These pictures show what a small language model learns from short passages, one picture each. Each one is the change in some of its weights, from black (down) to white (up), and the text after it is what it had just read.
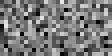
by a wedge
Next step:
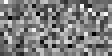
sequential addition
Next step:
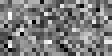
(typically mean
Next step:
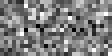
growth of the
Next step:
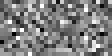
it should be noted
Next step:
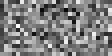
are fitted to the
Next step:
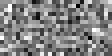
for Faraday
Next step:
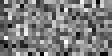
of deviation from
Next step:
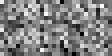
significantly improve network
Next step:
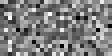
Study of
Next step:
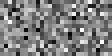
the lowest order in
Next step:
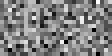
explicitly used
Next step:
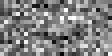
and the single photon
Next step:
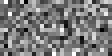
set of dental models
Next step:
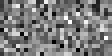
achieved by
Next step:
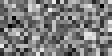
followed by electron
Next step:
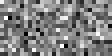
{\bf Complex
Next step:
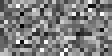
the action by two
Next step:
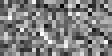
of correlation. This
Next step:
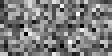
as a deterministic
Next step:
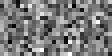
flow calculations, and
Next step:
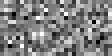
build one
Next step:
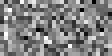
The correlation in the
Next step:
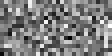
introduce a system for
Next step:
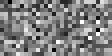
Galaxy. For
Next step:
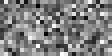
the edge of
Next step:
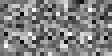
a particularly strong
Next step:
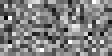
and assignments.
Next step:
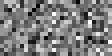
= \omega_T
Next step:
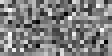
4 supercharge
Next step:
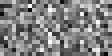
scattered electron
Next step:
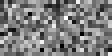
is defined to refer
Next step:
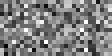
and another
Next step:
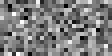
between $CP$
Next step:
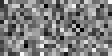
by the ratio of the
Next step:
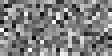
parameter $A_{\ell
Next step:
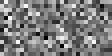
in the reaction
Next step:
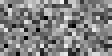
local current density in the
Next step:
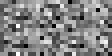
states results from the
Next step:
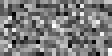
and upper
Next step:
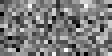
threshold to
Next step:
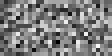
a Monte
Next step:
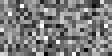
simplex space.
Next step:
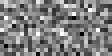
see the appendix
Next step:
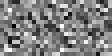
components of the order
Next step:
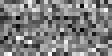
obtain a system of two
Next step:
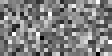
have different decline times
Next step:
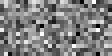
each; however
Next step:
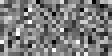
index can be
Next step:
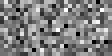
simple weighted
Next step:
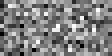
as the interaction rate
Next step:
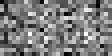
designate the origin
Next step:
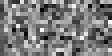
are much more
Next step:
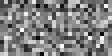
of the system. The
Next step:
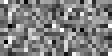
help of
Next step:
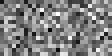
\in {\cal
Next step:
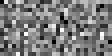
from carrying out
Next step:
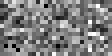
as to produce this
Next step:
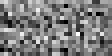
set that supports
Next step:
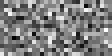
deviation for the
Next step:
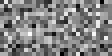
pairing shift with
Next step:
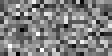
the response of
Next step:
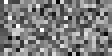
predicates are to be
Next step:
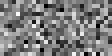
maps from
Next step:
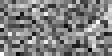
evidence the
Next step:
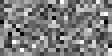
at $t$ depend
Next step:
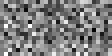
we can also show,
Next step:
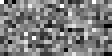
molecular mechanics
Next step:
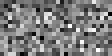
Ghent University,
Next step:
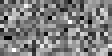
typeless approach.
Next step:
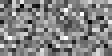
normal fluid.
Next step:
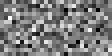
the lattice,
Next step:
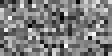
above expression assumes
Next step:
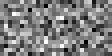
state, so that the
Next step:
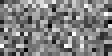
We begin by
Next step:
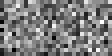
be at least
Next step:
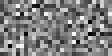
the middle
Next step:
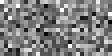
branch, in
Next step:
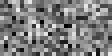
sample taken from
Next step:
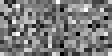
for a wide range
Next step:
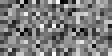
concept of
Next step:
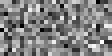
like maintaining
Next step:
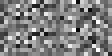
the wavelength
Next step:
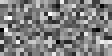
in the top panel
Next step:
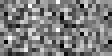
help improve
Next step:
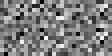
the cubic
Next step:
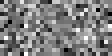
make meaningful
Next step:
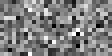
(exact effects)
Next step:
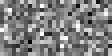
The background profile
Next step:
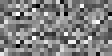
the sources and the
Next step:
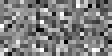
excitons and
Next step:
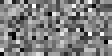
the resilience
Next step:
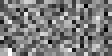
we will limit our
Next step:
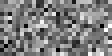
\noindent where
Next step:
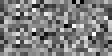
the area of
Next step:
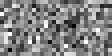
vanish. We
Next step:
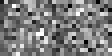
one has no information about
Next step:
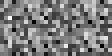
generates solutions known
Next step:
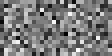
$V$ is the
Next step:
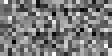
of approximately,
